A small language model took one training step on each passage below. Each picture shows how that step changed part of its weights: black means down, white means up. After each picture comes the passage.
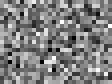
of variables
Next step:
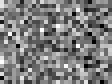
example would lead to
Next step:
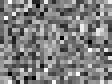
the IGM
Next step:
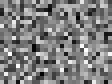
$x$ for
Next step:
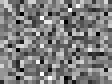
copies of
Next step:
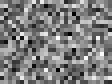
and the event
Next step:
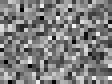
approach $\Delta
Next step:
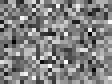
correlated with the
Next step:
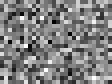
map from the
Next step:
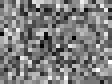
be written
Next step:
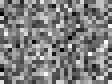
is not a
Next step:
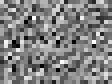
that this is a
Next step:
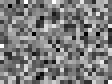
commands for
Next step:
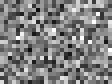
information from the
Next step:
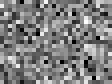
It is this energy
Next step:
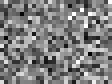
system including
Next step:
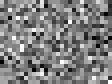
having a
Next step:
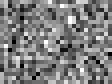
Given the
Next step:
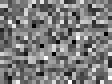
and decay
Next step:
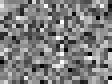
points has a
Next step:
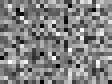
becomes a
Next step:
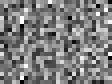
sum is over
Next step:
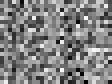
the proof of the
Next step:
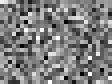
An approach for
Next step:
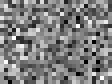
the right hand
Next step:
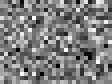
the statement of
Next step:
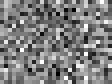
consider two network
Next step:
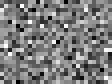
first one, this
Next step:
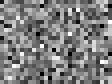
different disorder
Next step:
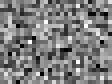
The photometry
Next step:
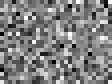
is closed under
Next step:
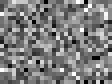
is either
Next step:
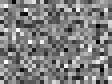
at resolutions up
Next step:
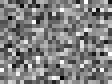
partial trace
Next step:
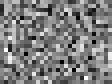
$S$. This
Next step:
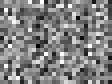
t), \qquad
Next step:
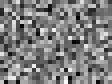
$U$ is
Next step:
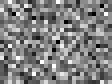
it will follow that
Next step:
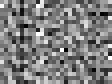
5) The
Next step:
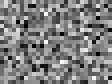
potential but a
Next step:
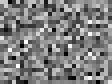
in ratio
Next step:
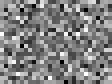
kinetics of
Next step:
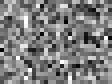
must exist such a
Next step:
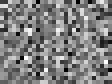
order to fix the
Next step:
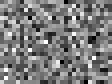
than $t$
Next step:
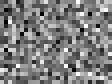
MHD system
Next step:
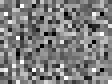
star formation.
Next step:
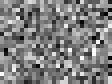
true over
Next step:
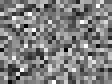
interpretations of
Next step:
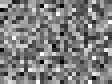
while each row
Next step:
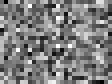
us to write
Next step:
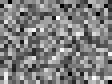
of the probe
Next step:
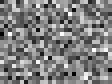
Using a
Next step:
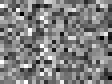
owing to
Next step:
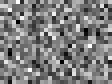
on some edge
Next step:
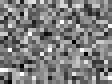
of initial and
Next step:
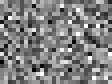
case of a
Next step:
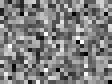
is the center
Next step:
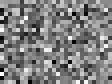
condition} is the
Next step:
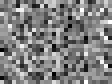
define the information
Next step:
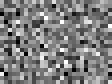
is just below
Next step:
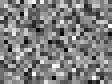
of strings that
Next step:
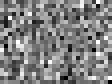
where the sum
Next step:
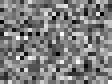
high resolution of
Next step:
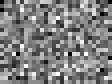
we note that
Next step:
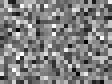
surrounded by
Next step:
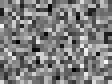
$c$ is
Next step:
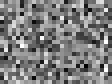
which must be
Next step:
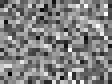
begin by
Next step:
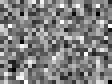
change of the
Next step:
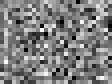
not give it
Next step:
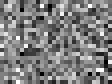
rank $\bar
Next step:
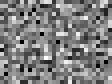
increasing or
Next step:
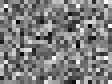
$ depends on
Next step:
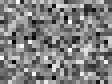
such that each
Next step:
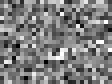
the relation
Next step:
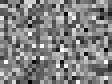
to take into
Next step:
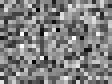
instance from
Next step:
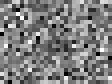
very well depend on
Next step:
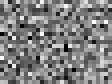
a shift is
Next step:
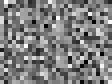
equation admits
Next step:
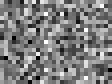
for the mass to
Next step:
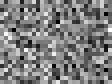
mass contained within
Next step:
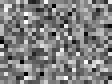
is finite for any
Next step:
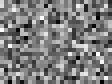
deflection angle
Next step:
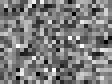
curve and
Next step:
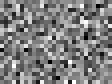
approach where we
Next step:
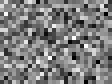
galaxies in
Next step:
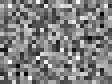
between Alice
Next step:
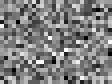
structure with spin
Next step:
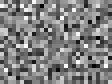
input distribution used
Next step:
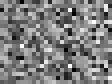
suppresses the
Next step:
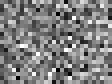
be covered
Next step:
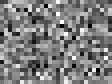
a gauge
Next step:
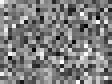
the marker
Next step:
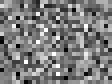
As we also
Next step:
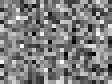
probability measure
